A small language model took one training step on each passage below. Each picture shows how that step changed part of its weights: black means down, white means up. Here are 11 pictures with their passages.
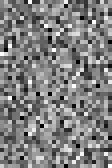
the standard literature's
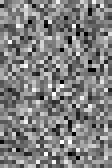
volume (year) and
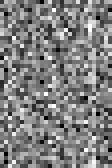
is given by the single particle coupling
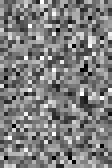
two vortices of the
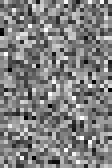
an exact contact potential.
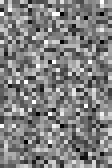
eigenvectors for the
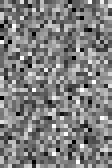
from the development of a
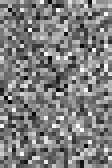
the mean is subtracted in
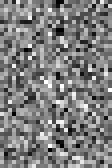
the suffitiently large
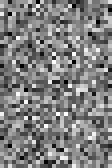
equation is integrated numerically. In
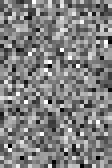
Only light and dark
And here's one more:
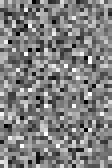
HV, see examples in
